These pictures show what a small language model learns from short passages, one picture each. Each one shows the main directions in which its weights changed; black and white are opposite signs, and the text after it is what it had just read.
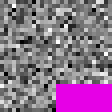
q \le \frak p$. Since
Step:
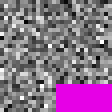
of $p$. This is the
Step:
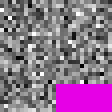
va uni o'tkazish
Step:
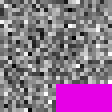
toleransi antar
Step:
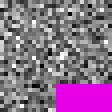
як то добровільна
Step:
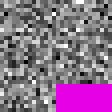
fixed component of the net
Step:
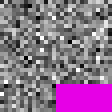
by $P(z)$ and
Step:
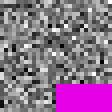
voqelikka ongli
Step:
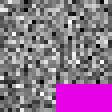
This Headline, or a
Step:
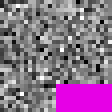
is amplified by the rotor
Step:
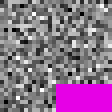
más organizados, pero
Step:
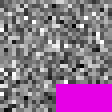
the number of colour-preserving
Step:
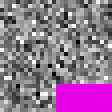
прав статьёй
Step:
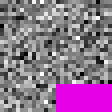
Control Barrier
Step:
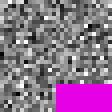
increases, no matter
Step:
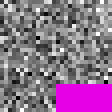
are recorded in the following
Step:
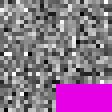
of high-energy laser
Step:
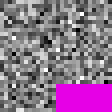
maqolada Kitob
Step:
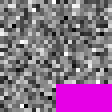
la víctima, o, por
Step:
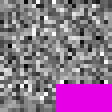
0$, for sufficiently small
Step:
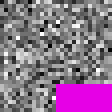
kabi mamlakatlar
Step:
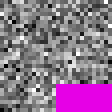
calculada levando em
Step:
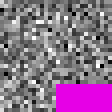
the estimation error which is more
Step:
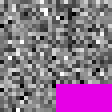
os Tamoio e uma
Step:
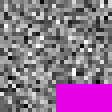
will call $[p,
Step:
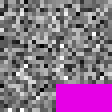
a vector subspace. Now let
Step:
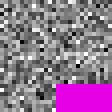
movimento e estes
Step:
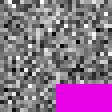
lorsque $1\leq
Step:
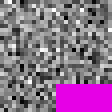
sporadic measurements.
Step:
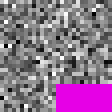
the output tracking problem for
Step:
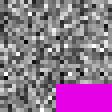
restrict ourselves to
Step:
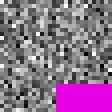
artistic text, information
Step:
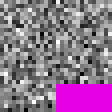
agropecuarios, como
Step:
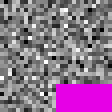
equation (\ref{eqn:H in
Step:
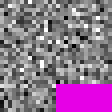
die man bequem von
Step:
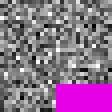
que corresponde a 86% do
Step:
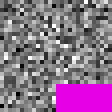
energy. Each solution
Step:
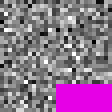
$\ep$, and write $\ep
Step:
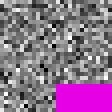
represent the willingness to
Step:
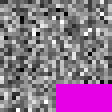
\in \bbn}$ and a sequence
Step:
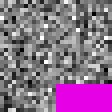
à l'effet positif
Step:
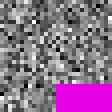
\text { on } \ \Gamma \
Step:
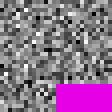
states. Let $\ell>0$
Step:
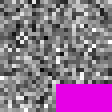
sodium chlorate
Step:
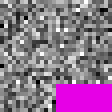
natija beradigan
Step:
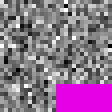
normal form computation for the
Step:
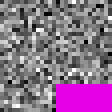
Bizlar tomonimizdan
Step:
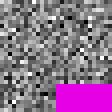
equation (\ref{vij}) we show
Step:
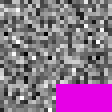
hand, this $6$-step
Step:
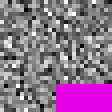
THE LONG TERM
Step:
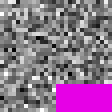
combine checks with
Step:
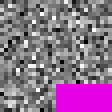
dapat tercapai
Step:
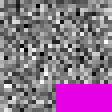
below we have four maps
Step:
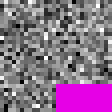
в особенности Weather
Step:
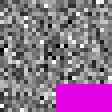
$e^\phi$ over the
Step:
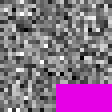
las Plagas. Programa
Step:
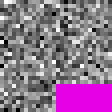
точки зрения
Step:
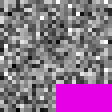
a Gijón, conformando
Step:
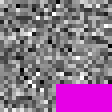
component made from 8
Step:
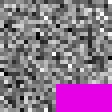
ein Auto das
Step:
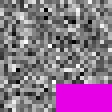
15 vertices and only 4
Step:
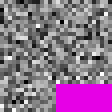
tugatilgan" [10].
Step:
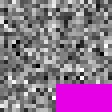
and only if $\,{\cal
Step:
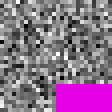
of points not fixed by~$f$.
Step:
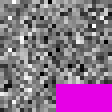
to an invariant sublattice of
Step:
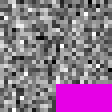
ambas esferas,
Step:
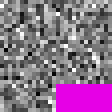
II sec. d.C.
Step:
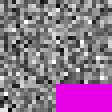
and $J_3$ admit
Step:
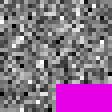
a subgraph. As one of the
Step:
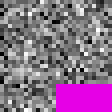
to at least $1 +
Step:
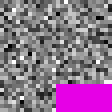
propriedade e
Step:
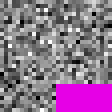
addition, that any vector that is
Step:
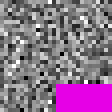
na possibilidade de contar
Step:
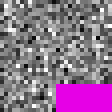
and Schaudt gave
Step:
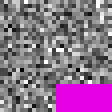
for $J$, then the corresponding
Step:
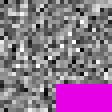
process. The solution to the
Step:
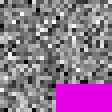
qayta ishlash va
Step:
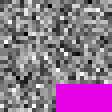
L'AI s'assure
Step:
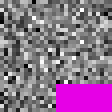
$\omega|_K$ the
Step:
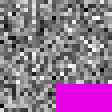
\in \mathbb Q$ is an element
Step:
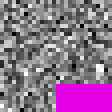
процентных ставок,
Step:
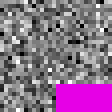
Wei Wang, Siyan
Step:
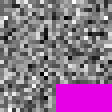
o'nlab MVt
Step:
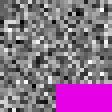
лет периодически
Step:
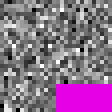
geometric analysis of a
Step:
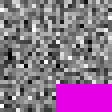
(in Ukrainian). -
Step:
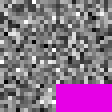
pedem mais rigor.
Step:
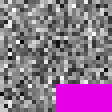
jurnal perguruan
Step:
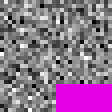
(b) the updated model
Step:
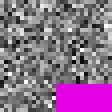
and fixed orthodontic
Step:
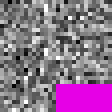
causa, sendo
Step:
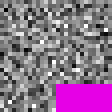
qui tend vers 1 quand
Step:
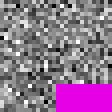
copyright holder}
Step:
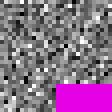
we mention later. For
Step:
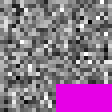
merosga nisbatan
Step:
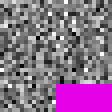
This article discusses the
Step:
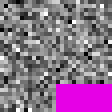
mas em relação ao uso
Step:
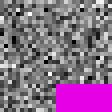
turini qamrab
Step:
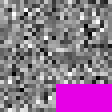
is one-dimensional), and since
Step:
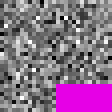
we can assume $U \cap Y =
